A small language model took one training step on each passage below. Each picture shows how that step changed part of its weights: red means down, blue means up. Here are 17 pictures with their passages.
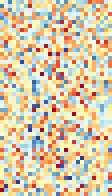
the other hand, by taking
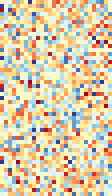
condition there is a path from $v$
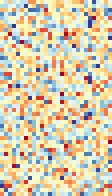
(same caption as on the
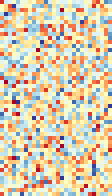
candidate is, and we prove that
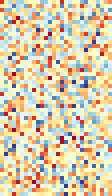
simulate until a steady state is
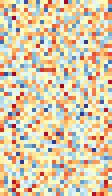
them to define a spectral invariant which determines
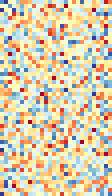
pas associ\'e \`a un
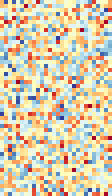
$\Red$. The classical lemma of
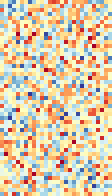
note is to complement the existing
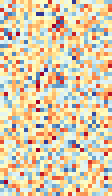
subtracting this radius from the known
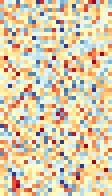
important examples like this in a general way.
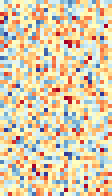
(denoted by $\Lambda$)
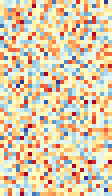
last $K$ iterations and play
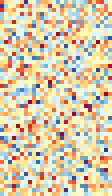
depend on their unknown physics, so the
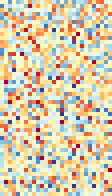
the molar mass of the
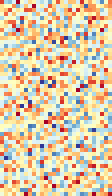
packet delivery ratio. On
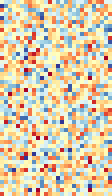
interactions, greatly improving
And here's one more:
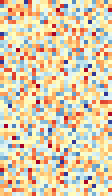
do not explicitly depend on the star radius
